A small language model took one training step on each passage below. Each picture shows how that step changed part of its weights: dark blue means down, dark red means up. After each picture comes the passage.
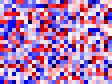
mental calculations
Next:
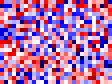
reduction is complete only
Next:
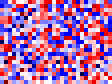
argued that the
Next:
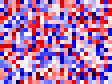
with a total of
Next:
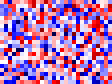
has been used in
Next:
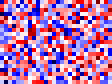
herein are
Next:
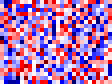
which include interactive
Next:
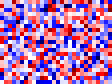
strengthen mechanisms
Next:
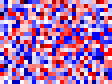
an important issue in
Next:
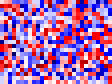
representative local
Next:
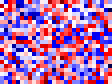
lesser environmental
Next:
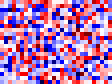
already shown through experimental
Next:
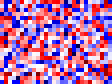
study, the research
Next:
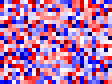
g) and
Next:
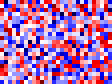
reviewed the
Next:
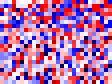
higher, the possibility
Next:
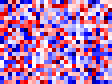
merely one
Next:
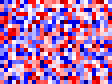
to give an active
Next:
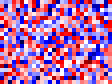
a problem because patients
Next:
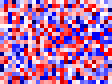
and cardiac
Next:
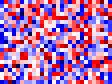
document. There are
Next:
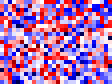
section 2,
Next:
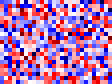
EN to control
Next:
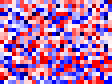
enquired about
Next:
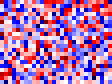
school and in the
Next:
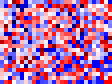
Treatment on
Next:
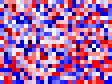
modeled using the
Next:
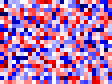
objective to analyze
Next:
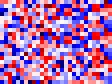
variable. This indicates
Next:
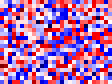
diagnostic approach
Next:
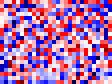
Abstract: The
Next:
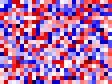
a target class and
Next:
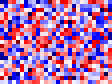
for the award
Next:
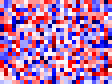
significant difference in
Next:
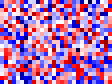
ions agree well
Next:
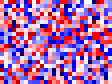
correspondence between
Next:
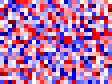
earn the
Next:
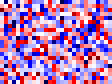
English lessons,
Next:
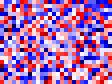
design represented in Table
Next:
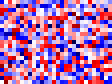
on reasonable
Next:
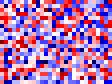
the relevance
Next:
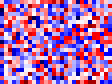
version software.
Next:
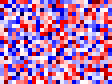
identical values
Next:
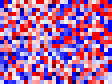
document, there was
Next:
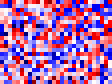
distribution of the initial
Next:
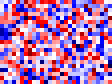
new ones,
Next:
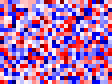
universities to increase
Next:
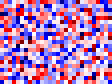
approach to bring
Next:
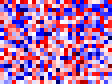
3 – May
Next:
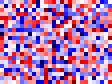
the overall incidence
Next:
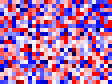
Results: The age
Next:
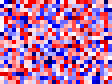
images have in common
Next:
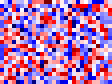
instrument is
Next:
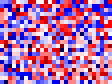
its identity thus was
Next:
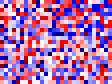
thematic analysis
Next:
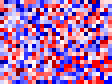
loss averse
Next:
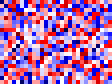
by solving equation
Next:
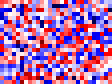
as a major protein
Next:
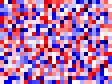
members of the society
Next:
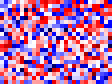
working in a
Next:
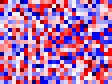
and plastic
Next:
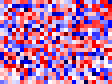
True and constant
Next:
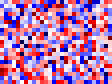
wrote the
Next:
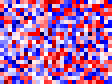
application. It is
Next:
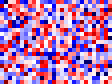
still higher than the
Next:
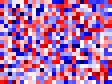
main etiology
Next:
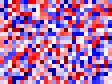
than that of
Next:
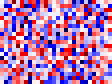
implies that
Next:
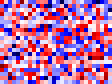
An experimental investigation
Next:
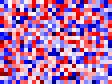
more after the
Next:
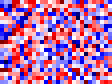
back on their
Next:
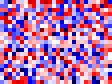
can be used
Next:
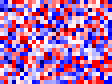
establish and authorize
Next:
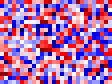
objectives of the
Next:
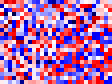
by arrows
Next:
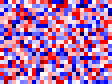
outputs reuse
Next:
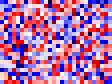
class because I
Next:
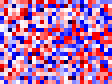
The resulting products are
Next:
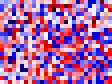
of Public
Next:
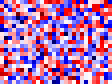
as the primary
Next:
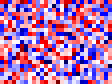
1 Critical
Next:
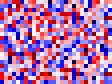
l of degree 2
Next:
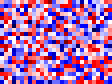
ensures the
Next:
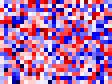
used in these studies
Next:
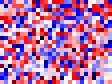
the GBM is
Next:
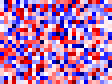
c Average
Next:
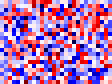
is most needed.
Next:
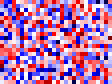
6). Table
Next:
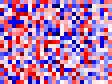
sufficient for
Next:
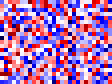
seen from the
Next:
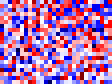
and statistical analysis
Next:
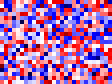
in Figure 8,
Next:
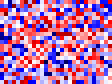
PAS were done
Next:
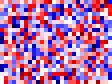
firms. This
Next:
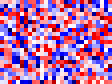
Measure between
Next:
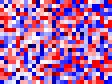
the size of the
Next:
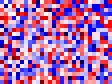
the traditional English
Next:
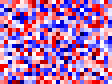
was discovered
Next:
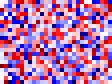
cyst, including
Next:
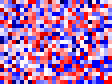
material (no
